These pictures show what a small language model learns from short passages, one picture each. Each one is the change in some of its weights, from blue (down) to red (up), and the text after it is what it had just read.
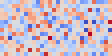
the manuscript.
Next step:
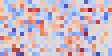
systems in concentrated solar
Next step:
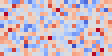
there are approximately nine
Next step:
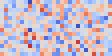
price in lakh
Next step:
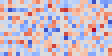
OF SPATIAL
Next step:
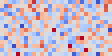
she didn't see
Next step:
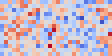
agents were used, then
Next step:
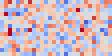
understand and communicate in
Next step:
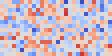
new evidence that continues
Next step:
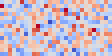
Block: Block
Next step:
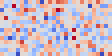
of masculine
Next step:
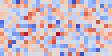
these conditions rarely hold
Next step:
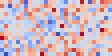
Van Valin
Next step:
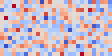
of the ways to increase
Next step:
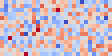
to Japan.
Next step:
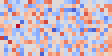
information is contained within
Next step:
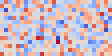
the FLC
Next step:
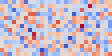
plants play an important role
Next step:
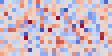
management practices come into play
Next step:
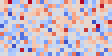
This shows that the proportion
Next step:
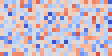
is based on a
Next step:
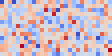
quality [10]. The
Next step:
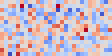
was the strongest independent
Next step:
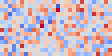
due to the increasing
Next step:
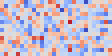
1. The machine yields
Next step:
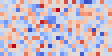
an attempt to develop
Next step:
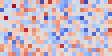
of trees, but in
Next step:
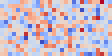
the actual delivery of school
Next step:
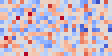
usual habit of
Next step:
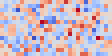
an integrated digital ecosystem.
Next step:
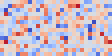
and avoidance became survival
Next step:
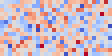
the South East of
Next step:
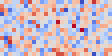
Stack query
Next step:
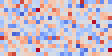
consider for further studies.
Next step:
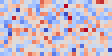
a significant association between
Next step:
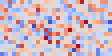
CO₂ emissions. This
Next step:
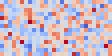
operation, and mining
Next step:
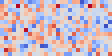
determining the value of C
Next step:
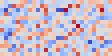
and also by introducing
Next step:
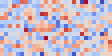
it is assumed index j
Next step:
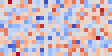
denoted by a pair
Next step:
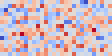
and assents were obtained
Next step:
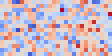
evenness, and
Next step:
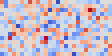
(SBC), Food
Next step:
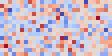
Experimental conditions as explained
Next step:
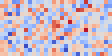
especially in the case they
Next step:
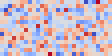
and final diagnosis at the
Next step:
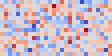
security. The system now
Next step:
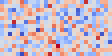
parameter did not exhibit statistically
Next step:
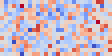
with different priorities -
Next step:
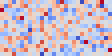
[5] assessed several
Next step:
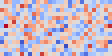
roadmap for
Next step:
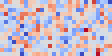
Guidelines -
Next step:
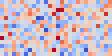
equations. It will be
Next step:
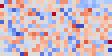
piece, typically described
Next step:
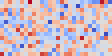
The brand strategy created by
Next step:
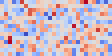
interactions between local generation,
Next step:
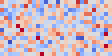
converters must be designed
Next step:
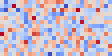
in the study developed
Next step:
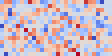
If patients lack this
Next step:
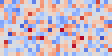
optimal because of the good
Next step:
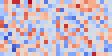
bending moment and shear
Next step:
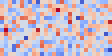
them. Crop planning
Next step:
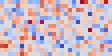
better assessment of the influence
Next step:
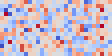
and organizational performance measures reveals
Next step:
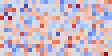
with the frog
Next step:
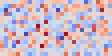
and other resource constrain
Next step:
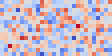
a solution to this
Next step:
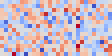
the UGC has made
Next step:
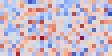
scenarios with equal or less
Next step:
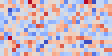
Proof of Theorem
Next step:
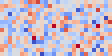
came the insight that
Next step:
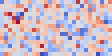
fog – cloud
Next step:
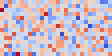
[Topical issues
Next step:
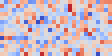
required for the RTM
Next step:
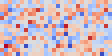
Europe, the open access
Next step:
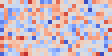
Compliance with
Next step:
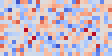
segments using heated
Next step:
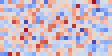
measured were the time to
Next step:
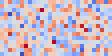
depending on specific situations in
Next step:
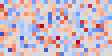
microgreens are
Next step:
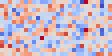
accompanied by a
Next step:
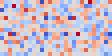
of "At all",
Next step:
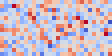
for investors.
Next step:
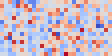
particular, the adopted optimization
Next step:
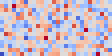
p63 was also sufficient
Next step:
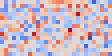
to the accounting
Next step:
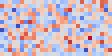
prompt injection.
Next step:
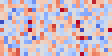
difficult to resolve the
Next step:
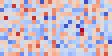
of KPPN
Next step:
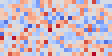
the construction of the
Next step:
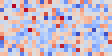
of Pharmacology and
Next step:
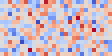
that digital transformation is
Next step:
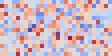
providing the estimated diver's
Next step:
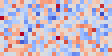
as the Institutional
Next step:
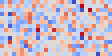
be impregnated
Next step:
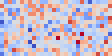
Trade, Foreign
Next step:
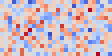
production code - clear identification
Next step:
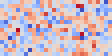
the integrated development plan
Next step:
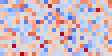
used to recognize
